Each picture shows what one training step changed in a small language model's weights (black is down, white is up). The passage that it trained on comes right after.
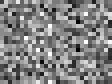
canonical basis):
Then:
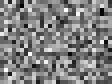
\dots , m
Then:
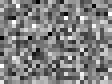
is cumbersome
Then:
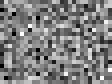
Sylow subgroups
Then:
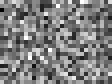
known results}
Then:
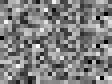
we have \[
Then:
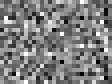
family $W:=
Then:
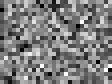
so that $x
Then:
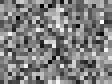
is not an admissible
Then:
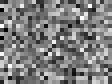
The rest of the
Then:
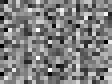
Moreover, if
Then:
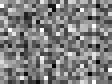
the second inequality says
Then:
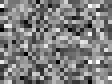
In the course of
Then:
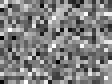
the usual notations.
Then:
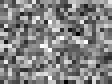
of the corresponding diagrams
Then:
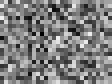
the following inequality
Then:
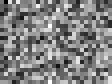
and thus from
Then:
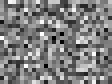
interpretation, but still
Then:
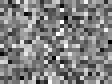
all space dimensions.
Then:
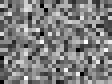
a local inverse function
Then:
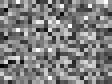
rules described in the
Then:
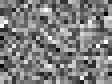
We shall calculate the
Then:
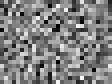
$R$ lies
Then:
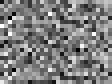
{\it If
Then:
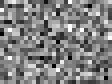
their very nice properties
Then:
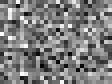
whose restrictions to the
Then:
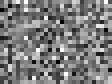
dimension computation for the
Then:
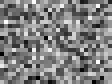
above sum can be
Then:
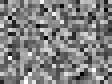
numbers. Let
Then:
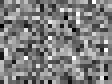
Moving the
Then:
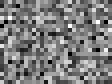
compares the original
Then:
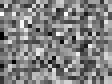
that, generically,
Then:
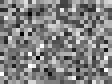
and chaotic
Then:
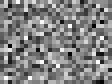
angle sum is
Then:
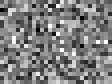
the tensor products
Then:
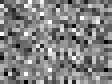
the leading coefficient of
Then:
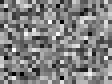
of two levels by
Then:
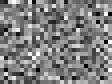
formed by soft
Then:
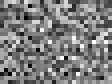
same is true for
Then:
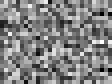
\theta \wedge
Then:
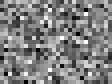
schemes of the type
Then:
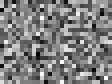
\Proof. From
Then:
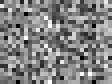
spaces and vectors
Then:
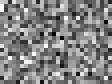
Case 2) or
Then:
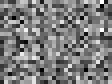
general case nor in
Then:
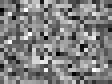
a connected graph
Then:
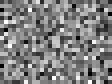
R}$, with
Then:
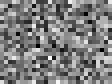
show the relaxation
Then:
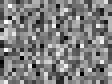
= r \in
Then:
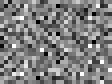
This section is
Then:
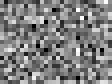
$M$, where
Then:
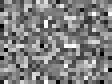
$\mathfrak g$
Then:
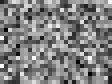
sense and can be
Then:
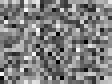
precise definition.
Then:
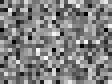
the row and column
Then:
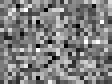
is a modified version
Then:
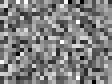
formula in the language
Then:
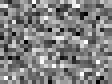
by the National
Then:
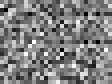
the second partition.
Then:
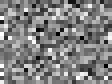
the reader). The
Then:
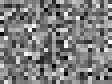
a viewpoint of
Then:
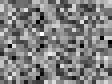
s), \widetilde
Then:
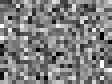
Wiener found
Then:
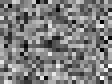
ensure boundedness of the
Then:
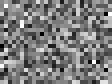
Now, for
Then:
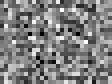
of the same
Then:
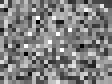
the projection of such
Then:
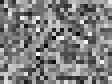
of the set
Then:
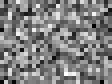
$\alpha$ from
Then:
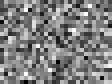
the role of an
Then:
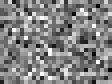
root functional.
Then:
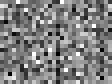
every color is present
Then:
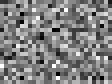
$n$ are
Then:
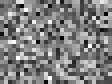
principle, called a
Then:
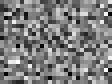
following manner:
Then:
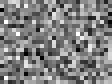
hypothesis and Lemma
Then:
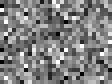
for any spacelike
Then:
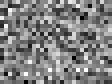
the derivative of
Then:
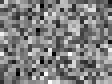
only two distinct
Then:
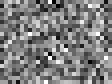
that at a
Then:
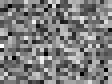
our domain slightly we
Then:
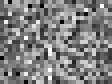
natural embedding of the
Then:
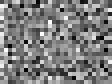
modulation $\{
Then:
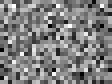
for a prime ideal
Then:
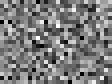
some interesting relationships
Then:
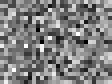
with the convergence of
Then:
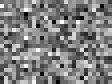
general functions on spatial
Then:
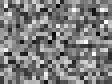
problem into independent linear
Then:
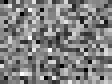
which are associated to
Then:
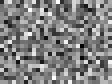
a surgery on
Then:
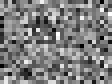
LTI dynamics
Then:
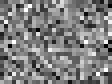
We adopt a
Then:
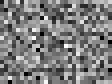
diagonal map $\Delta
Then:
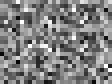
operator. It is
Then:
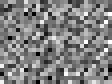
new numerical analysis
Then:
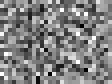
and the three terms
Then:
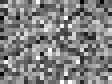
and only if
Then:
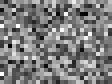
implementation The EMS
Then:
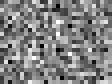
subalgebra (see
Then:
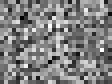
is fixed during
